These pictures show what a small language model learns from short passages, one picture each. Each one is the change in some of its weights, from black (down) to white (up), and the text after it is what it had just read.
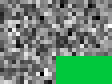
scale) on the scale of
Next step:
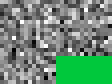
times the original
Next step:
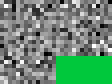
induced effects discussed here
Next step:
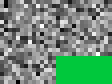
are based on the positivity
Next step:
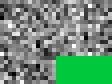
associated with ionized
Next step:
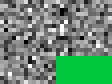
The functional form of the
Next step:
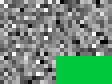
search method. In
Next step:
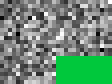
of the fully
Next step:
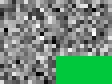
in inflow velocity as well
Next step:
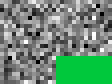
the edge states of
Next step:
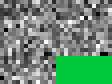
temperature as discussed above.
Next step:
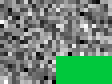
Klein Centre
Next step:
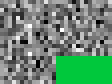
Scheduling for
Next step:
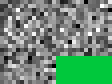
of the settings of
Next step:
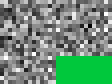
dimensional reduction in our
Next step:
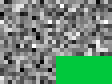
steady state energy in
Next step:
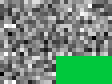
radiative multipole
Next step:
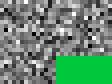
fermionic Hamiltonian to
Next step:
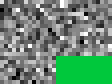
on the right hand
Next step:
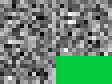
also have implications on
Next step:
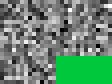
example of integrating out
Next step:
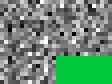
gene expressions
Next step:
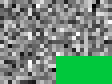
general community may
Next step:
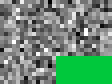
lattice PS
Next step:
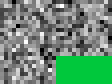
except some minor
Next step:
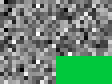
meanwhile. This can
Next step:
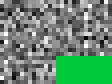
the National Center
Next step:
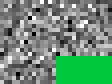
an improvement of
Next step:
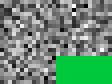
degenerate point with
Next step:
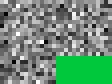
define a minimal
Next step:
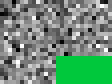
transmitted for a
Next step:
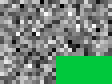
square lattice
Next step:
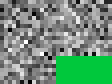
the observations, they are
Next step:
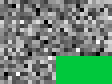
around the V atom
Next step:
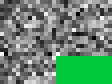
of the particle along
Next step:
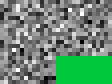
to easily perform
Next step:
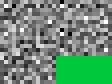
field theory. We have shown
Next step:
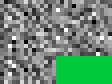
we present results obtained using a
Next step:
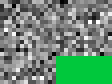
both of these states there is
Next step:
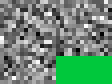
unchanged through
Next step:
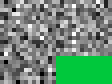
is also valid and
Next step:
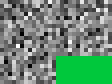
velocity dispersion of the
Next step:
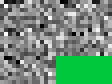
memory usage.
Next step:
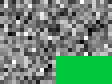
field. Vortices
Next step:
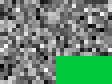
only on dry
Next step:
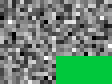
also analysed using a
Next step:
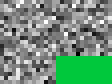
as one can see from
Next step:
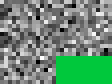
collision with a
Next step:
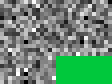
one results in the best
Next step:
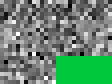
find that all our cases
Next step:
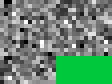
consistency of
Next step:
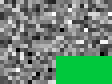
those obtained from the analysis
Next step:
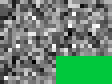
analyze the effect of
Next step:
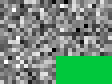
cavity, and a
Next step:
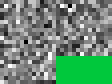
parameter $\mu$ introduced
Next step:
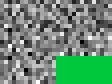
Werner and M.
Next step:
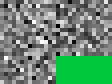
objects sharing a
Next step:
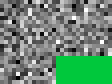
properties we need the following
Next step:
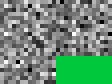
informally enforced
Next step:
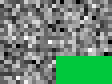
level and singular point.
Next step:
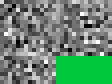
from the Fundamental
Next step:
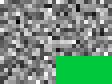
synthesis or a
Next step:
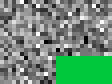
are assumed. The
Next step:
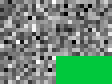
of cell-free
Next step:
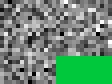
of nuclear particles
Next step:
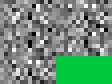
N = \sum_i
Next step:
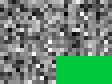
the total free energy of
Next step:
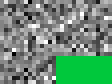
\end{equation} The
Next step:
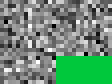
mark the distances to
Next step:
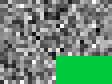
for distance calibration.
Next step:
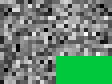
On its left
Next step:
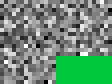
deformation and the term
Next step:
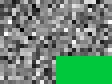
ray scattering off
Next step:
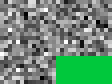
RGB, RC
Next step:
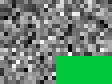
any chosen distance from
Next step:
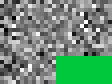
multiple APs.
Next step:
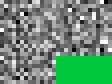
13× compression
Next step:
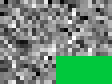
cuts and the
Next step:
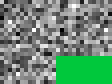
similar procedure to the
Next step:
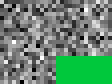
from the background.
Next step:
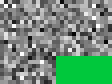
s. The above parameters,
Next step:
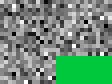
T measured with different field
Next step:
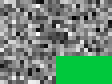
left? (b)
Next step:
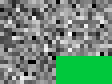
the massless level, we
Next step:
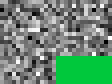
the scattering rate is
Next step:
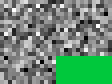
corner states. However,
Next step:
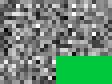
have to be continuous on
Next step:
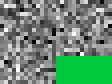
Lagrangian for
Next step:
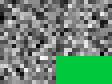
when starting with a
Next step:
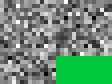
of the beta function can
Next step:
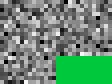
the forward tip of
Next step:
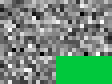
the recursive
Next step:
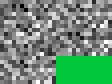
have a lower probability to
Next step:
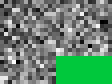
fitting into small color
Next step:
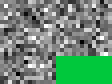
GALEX data
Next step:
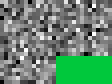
This framework makes
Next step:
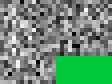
identity, we obtain
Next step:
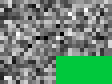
involves two particles
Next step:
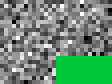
charged leptons
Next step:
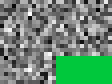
general theory} Although
